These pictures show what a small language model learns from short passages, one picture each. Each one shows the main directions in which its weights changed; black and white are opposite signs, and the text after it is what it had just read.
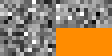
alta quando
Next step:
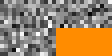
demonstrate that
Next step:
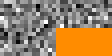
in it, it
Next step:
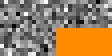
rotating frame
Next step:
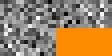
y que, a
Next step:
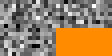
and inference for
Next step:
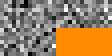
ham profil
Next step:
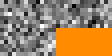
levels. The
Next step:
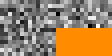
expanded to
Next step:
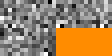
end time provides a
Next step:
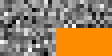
AQSh va
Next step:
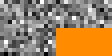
or the European
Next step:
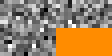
the $\Lambda$
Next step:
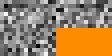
some entries
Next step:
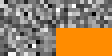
in various systems
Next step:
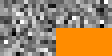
to the event
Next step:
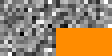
et p.
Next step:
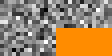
the numerical function
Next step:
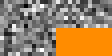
terms of strongly
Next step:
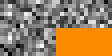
its root
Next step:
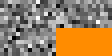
and application
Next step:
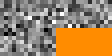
zero (the value
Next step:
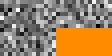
sur actifs
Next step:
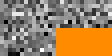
that problem. }
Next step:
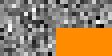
into Eq.
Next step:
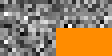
Rev.\ D
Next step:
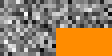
throughput given the
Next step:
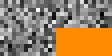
– это
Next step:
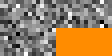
Professor of the
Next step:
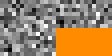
it can be observed
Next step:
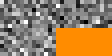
consistent with collective
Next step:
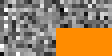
op het moment van
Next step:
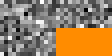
parameter $a$
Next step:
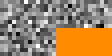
and volumes
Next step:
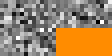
for the coupling parameter
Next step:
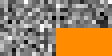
yang umum
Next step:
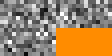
the expected flux
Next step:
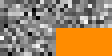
where a population
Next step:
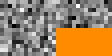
the Doctorial
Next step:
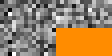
des informations
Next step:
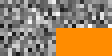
ARP and
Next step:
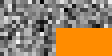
maximum of $2
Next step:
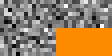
environment through
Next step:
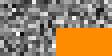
the rotational
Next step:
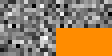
the answer
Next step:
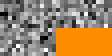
but the nature
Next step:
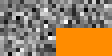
as the parameter to
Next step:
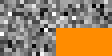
the same flux density
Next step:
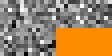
preparation method
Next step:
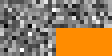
and is not
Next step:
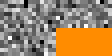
percentage as
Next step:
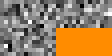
agreement with
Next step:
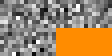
the integration
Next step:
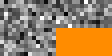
case studies,
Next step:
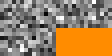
and potentially
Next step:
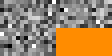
\equiv \langle
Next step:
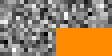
the scalar field
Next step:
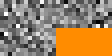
distance. We use
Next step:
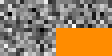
All these
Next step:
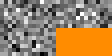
привести к
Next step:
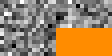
de doctorants
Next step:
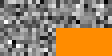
at the transition is
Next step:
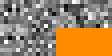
steps are
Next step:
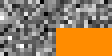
mass at $z
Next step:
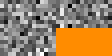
and control from the
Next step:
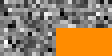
op tegen
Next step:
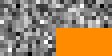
of measurements presented here
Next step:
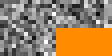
is our view
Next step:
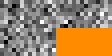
em São
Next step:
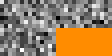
difference is due to
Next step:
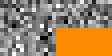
approach the volume
